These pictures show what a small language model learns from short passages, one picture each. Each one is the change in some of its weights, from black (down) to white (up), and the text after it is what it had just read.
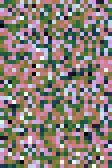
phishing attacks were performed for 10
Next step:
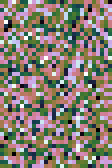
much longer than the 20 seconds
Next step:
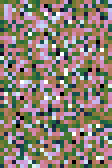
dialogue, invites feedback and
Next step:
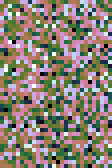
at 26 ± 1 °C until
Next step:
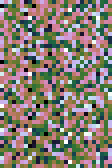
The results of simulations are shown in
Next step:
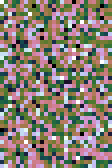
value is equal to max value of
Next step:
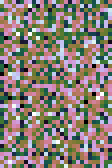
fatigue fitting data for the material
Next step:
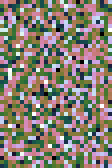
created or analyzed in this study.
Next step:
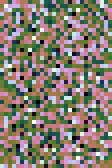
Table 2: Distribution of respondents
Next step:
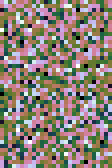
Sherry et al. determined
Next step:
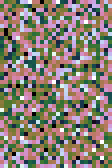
players. The limitation is
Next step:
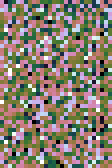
may occur in the BWR
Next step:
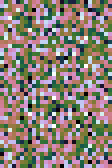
Modal Intelektual
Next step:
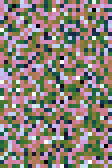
apply to the peroxide concentration.
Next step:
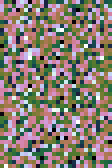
not clearly known. However,
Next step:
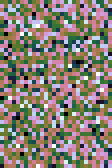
the law and lived only by
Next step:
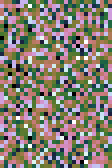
and yellow, gathered in
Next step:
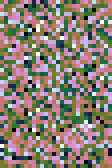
endodontic guidelines are clear
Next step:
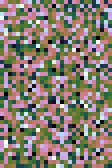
chlorhexidine has
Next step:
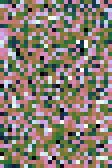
irrational beliefs and thoughts
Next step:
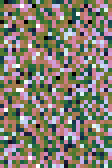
of Pharmaceutical and
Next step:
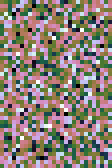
derivatives in India. It also
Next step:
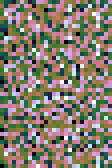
of the psychological services based on information
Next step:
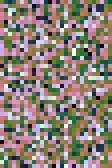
it is considered a dry winter.
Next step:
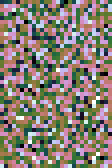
communication, integration. Currently,
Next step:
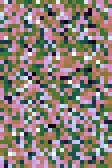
formation thickness and undisturbed
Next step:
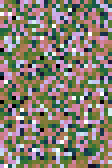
small overpressure instead of
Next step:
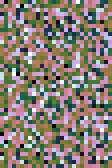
statistically independent and that the mixing
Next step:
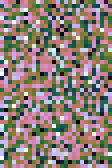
temporal distribution (**Fig.4
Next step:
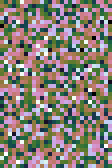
link to improved livelihood
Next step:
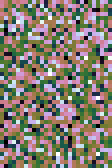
I worked on challenging time during
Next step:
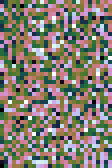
out by objective considerations about the
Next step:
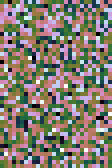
shifts and individual assignment of
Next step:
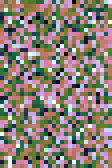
was founded that satisfies the
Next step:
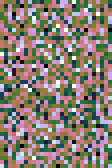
I.M. supervised
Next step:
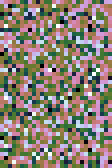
a mandatory interval of four
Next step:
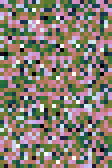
acid were made by Philips
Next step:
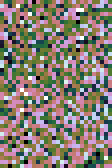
dead has always been primarily performed
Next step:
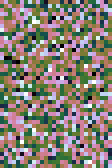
infection. Care required varied
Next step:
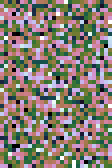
in depth exploration associated with
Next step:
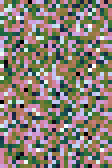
60 shift 52 Not valid
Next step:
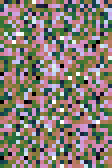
environment, such as students' language
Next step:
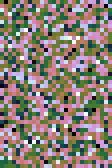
to be a coordinator if it
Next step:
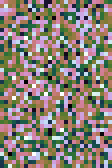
identify COVID-19 cases efficiently
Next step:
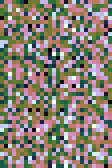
of the TBOD parameter and
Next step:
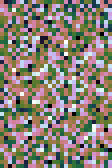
may not be preserved or
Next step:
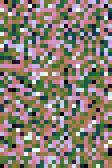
to be further purified to obtain
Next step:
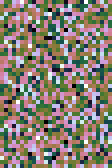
of Earth Surface Processes
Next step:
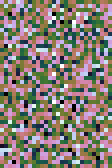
slowly as the testing progresses
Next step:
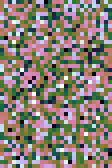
The former predicts indentation
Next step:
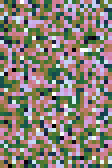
to the height and head circumference
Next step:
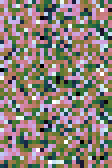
Dataset Metric Value
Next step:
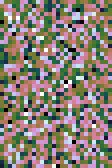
top of the subgrade.
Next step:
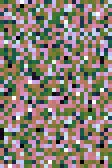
for me, I would never want
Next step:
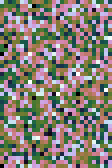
used to return the digested data
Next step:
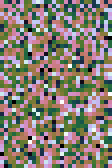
these parameters have an effect on
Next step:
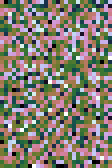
as required; most commonly the
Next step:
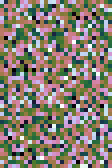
k -NN regression, the object
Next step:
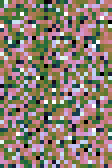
understand it. Results The research is
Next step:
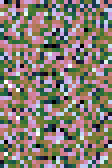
providing forced air cooling for the
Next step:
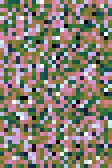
are used to reduce current harmonics
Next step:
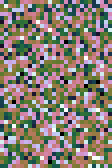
speed or executing a complete
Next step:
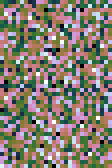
of an enterprise”.
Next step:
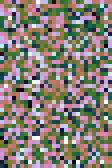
was significant difference between the groups.
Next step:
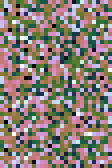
crucial features. This paper proposes
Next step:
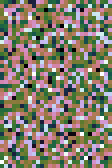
of entrepreneurial talent
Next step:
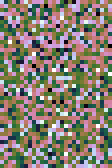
user. Since this is a
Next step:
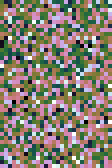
or citizen scientist?
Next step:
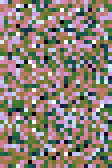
batatas* L.)
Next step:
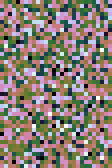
market, digital banking,
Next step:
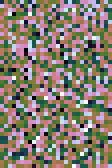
studies in the literature, it is
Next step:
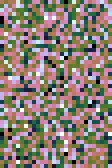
Findings table improve users' understanding
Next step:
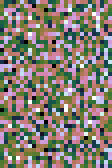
of the laminate. For the
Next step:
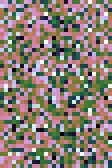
Silicon Nanowire
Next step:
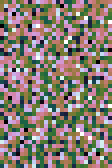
(middle right) the
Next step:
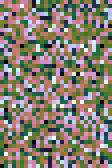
ml of benzene containing 4
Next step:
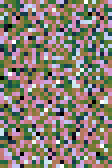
bring and admit the patient against
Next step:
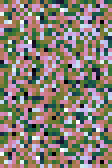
is the originality of the
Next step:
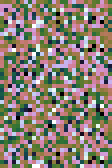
the viewpoint of fire and
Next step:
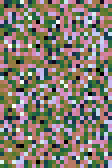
of HR Solutions designed to
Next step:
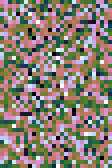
holiness. However, considering the
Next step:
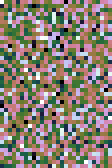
algorithm are performed in order to establish
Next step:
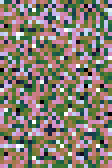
occidentalis* using
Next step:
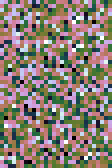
assimilability of proteins and
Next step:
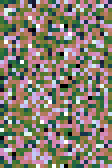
of national territory and boast
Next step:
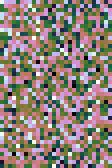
vs failure strain at 200 mm
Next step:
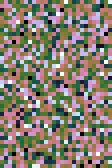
context, in order to guide the
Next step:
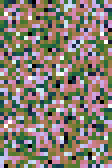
of Norwegian
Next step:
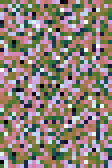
the migration flows. Moreover, migration
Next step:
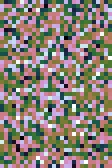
not receive any specific grant from funding
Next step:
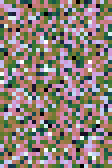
reefs under mussel
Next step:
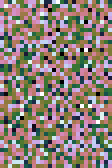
In reality, error propagation is
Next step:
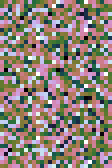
combustion technology showed very low
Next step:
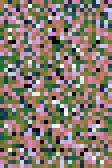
and reality of the interviewees.
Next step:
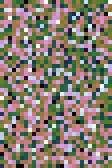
in a convolutional NN
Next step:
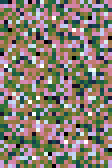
a “consensus” reconstruction
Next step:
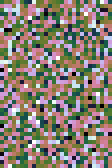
that runs on betting
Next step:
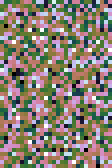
supporting the sustainable redevelopment
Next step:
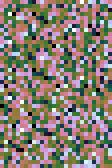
(Y) are present at the
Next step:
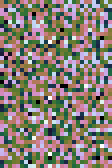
the user regarding which the request had
